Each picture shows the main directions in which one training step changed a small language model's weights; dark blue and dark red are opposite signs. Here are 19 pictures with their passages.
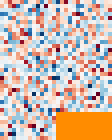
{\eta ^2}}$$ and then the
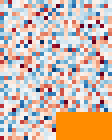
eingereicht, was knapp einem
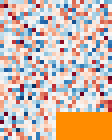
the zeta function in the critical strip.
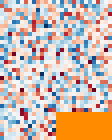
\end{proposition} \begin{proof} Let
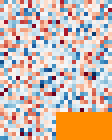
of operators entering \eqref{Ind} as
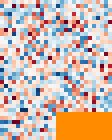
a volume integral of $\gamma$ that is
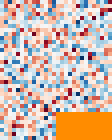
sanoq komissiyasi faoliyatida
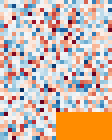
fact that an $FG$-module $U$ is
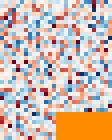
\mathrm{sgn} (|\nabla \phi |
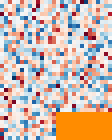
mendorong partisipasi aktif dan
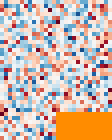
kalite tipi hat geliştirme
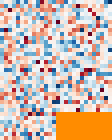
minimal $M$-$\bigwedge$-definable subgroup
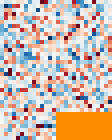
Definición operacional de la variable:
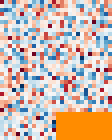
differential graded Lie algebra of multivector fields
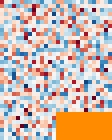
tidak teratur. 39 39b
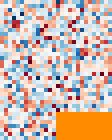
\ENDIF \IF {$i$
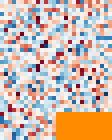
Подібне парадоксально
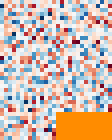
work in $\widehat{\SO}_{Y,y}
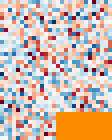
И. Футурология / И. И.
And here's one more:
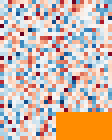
n. rdzeniowego
